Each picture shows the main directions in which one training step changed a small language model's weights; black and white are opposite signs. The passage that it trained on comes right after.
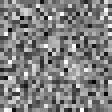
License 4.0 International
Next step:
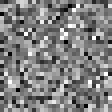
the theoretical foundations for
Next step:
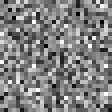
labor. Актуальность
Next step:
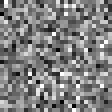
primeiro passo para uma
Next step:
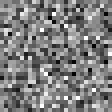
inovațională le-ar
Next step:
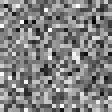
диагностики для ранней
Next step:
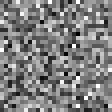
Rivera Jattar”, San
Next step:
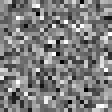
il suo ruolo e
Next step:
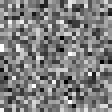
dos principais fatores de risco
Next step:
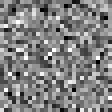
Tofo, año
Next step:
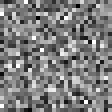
zunimmt, steigt
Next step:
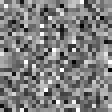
Ketut Pudja diangkat
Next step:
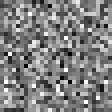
ҚИЛИШ ВА
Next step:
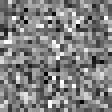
vis-à-vis de leurs
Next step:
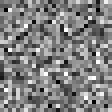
onde a casa se implanta é
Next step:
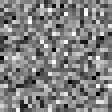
maktablarida geografiya
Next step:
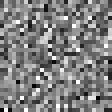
а кризисные явления
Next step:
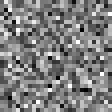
anatômica e efeitos
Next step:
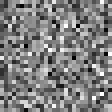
qismiga yoziladi.
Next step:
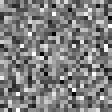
observar a iluminação,
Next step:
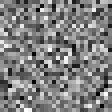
uning mustahkamligining bir
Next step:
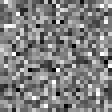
kabi masalalarga yondashuv
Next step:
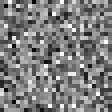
código e materialidade:
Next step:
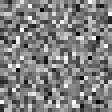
Axsikent miloddan
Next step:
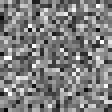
etish ko'rsatkichlari bilan
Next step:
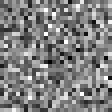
dan in de statistische
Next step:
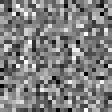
Nobelwind, la care
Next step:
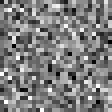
26. Gulyamov,
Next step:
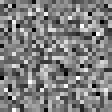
fazer jus ao processo de
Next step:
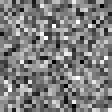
44B, da Lei Estadual
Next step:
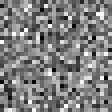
сиёсатларнинг ўзаро
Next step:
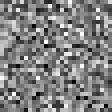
pelo distanciamento de uma
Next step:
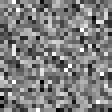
foydalandi. Choʻlpon
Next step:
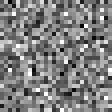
eng asosiy va yuqorida
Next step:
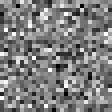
are important in terms of
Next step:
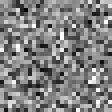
Development and Pricing
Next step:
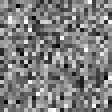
anti-regime, and
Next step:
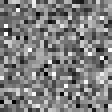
de fetichismo que una
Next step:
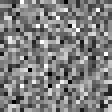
из решающих условий
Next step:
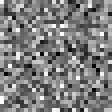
илмий аҳамиятга
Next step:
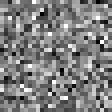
время — это то,
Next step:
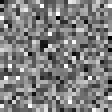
qator mamlakatlarda,
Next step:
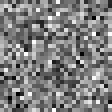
la coppia nuova
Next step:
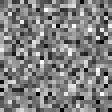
ринках, що дає
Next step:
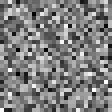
ЯКОСТІ В
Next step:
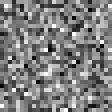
salomatligiga foydali
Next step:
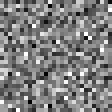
se utilizaron medidas
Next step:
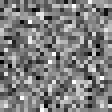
Respiração de Stokes.
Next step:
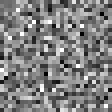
shu fan bilan cheklanmay,
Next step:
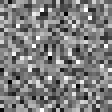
Нет сомнения, что
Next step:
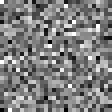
تعالی، نبوت،
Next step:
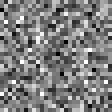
кўриб чиқилган иш
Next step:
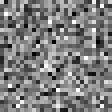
вақтда дастлабки
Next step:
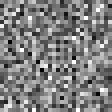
exponemos la presencia de las
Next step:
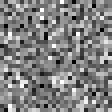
Penetapan Harga Jual
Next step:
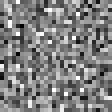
document on display in the
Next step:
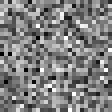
қилиш билан боғлиқ
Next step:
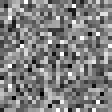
- Troxler, P.,
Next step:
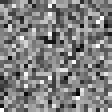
El hecho de conseguir
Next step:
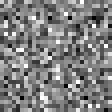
kerakki, agar biron bir
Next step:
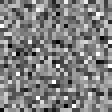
Методы, логических
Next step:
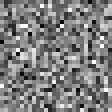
findings. *AJR
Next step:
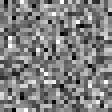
topic derives from the
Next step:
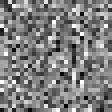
enajenación, y así
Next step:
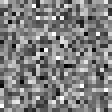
fehlerhaft sein.
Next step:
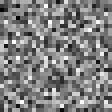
2024 en Roumanie peuvent
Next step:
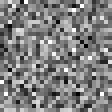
com a sua participação,
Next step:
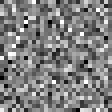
pelo seguinte: o
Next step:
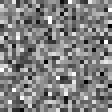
l'hôpital est un
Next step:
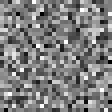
социальной сферы.
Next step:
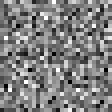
необходимо предоставлять
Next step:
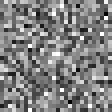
ein Kaleidoskop an
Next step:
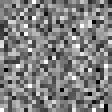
G – маса твердої
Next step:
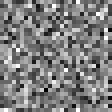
Основанием для установления
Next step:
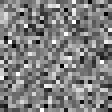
tadqiqotlarni o‘rganish
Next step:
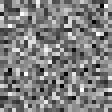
Multifinance. Dengan
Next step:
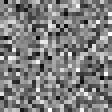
хизмат қилади.
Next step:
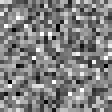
comportamiento ciudadano
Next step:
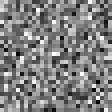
сада так, чтобы
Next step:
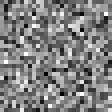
deb o‘zgartirildi.
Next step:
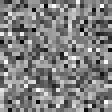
sehat dan sejahtera
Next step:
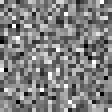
verbal de cada participante,
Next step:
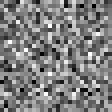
олаётган назарий
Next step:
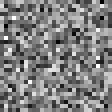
que esse fato pode estar
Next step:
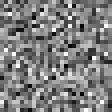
20 апрелда экиш
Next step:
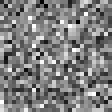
хусусиятлари ҳамда
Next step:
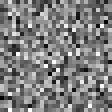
відбувається в 3,1
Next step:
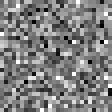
milliy va umuminsoniy
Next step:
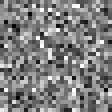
“Бола ҳуқуқлари
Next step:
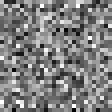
dokazana mnogo
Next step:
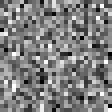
dan mengurangi dispersi
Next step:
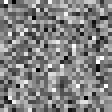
los sistemas humanistas que
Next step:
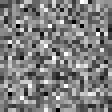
системой охлаждения /
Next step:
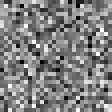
rekomendasi teoretis dan
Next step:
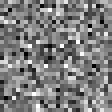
penghitungan stok
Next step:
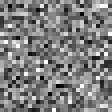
de alto risco. Não foram
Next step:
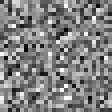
Mazkur maqolada texnik
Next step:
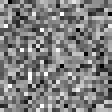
presença e a localização de
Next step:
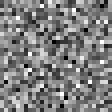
Administrativ Curții
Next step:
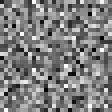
Isxakova M.R.,
